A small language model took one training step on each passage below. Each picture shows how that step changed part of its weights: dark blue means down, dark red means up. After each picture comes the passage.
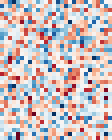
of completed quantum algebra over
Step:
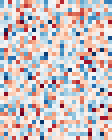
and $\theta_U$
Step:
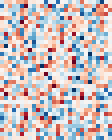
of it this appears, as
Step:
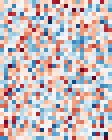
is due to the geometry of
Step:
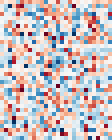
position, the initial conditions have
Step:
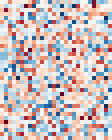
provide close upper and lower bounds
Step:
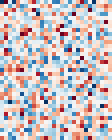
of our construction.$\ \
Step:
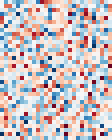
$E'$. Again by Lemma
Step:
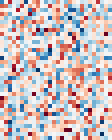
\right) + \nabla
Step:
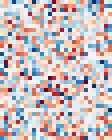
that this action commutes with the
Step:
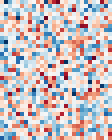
perfect time derivatives with the exception
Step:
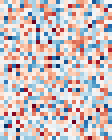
contradicts the choice of the
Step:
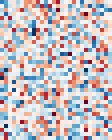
limit sets of non-lattice
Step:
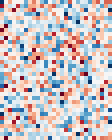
\tau' \leq
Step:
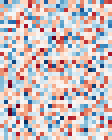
for functions without noise and is
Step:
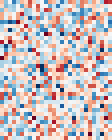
for each $\alpha\in
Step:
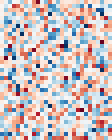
G[k]$ if and
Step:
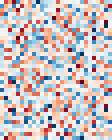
or simply, pickup and
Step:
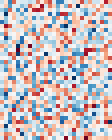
second author thanks David
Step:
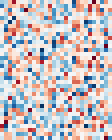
the secondary recovery
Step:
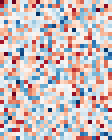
k}^m \varphi
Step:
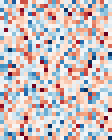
3.2 and from the
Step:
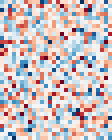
the stochastic representation instead. Using
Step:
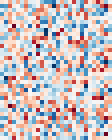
(regardless of
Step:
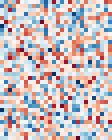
and the tools that other
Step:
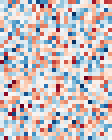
tasks. The first optimality
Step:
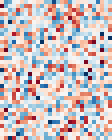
\mid \lambda)},\quad
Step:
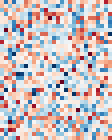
away from the origin. If
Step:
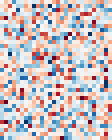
assumed to be minimal. It
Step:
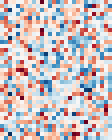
based optimization by lifting,''
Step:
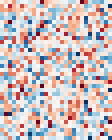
the space, it is enough
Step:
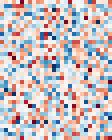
assumptions, every node $E
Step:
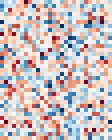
\mbox{\# of choices
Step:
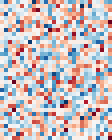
curvature equation via the method of
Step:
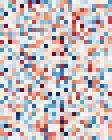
absolutely continuous function with domain
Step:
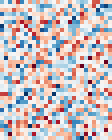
1 \}$. It follows from the
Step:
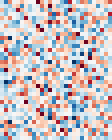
can use it to define string
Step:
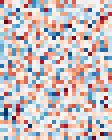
the $t$-graded piece
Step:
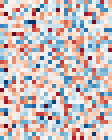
now be used to show that
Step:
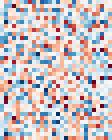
large constant $C'
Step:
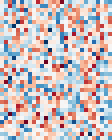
over ${\mathbb Q}$ and
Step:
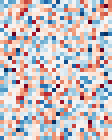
of $\ell$. The norm
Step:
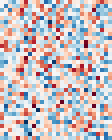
of random variables such that
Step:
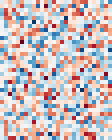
a descendant of
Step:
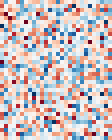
%is no longer true with
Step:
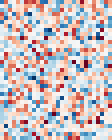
the co-countable sets
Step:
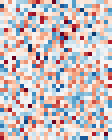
doubly stochastic matrix.
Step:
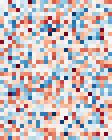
methods while the weak form
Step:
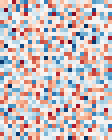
well-posedness is
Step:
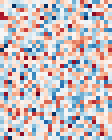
tree has no non-trivial
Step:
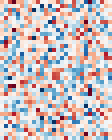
any positive integer less than
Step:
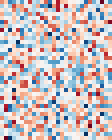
an irreducible metric representing any divisor
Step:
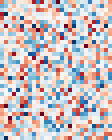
is convenient in theory, computing
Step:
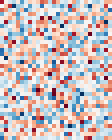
asymptotic stochastically stability on
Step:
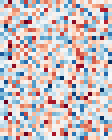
note that when the coloring
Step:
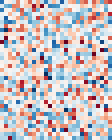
$y$ are both
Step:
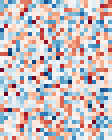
of $\gamma$ defines symmetric
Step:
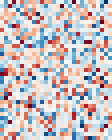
generalizes a recent result of
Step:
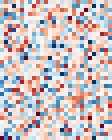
$h^{\partial M}$
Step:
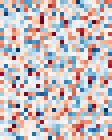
k \Biggl(
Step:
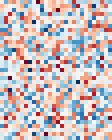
to the point read to evaluate
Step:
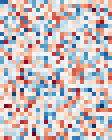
and coercive
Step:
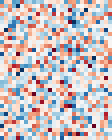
summarized as follows. In
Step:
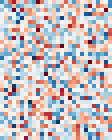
shifting degrees, we have
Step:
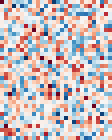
is easy to derive the basic
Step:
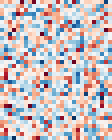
Similar, but slightly
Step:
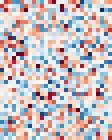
the ecosystem as
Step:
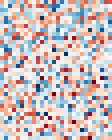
all $x\in
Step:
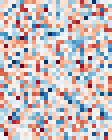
group under consideration is equipped with
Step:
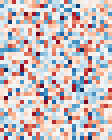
stability should not result in a
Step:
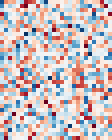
and anti-invariant subspaces both
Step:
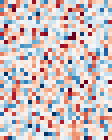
. \end{equation}
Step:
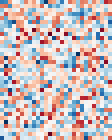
to the limit, this shows
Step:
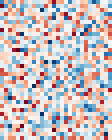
has a shape: $$
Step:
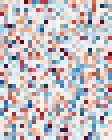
image $\EMb$ of
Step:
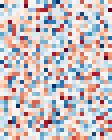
comprised of the
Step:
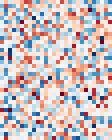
and C. Khare
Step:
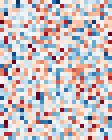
associated with each displayed
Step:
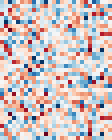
manifold $\IR_+\times
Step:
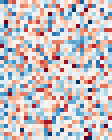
by the pairs of lines
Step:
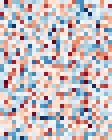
dimension greater than one.
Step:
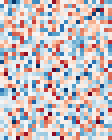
an action of the differential graded
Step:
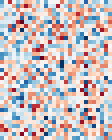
and has exactly one neighbour
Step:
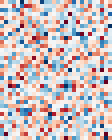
is reductive (that is a
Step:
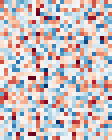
difference only comes at the level
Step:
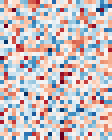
/ M \cong \ZZ
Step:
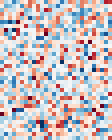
for each $i$ there
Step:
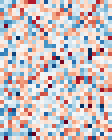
in $\L$ if
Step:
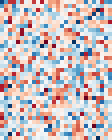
an algorithm that, for any
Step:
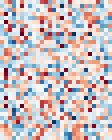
donut usually would, then
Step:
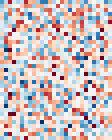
and provide the convergence rate in
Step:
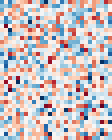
$\mathfrak{I}$ is
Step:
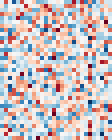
standard. $\blacksquare$
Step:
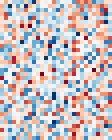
comparison function; Ekeland
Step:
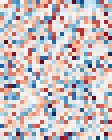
the following sum suggested by
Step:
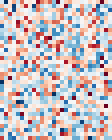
of the procedure. The most
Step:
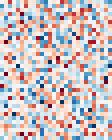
and they should each be small
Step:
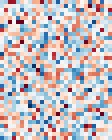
their approach to developing a
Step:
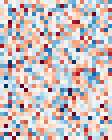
selling balance, the
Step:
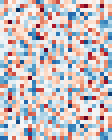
these unpleasant
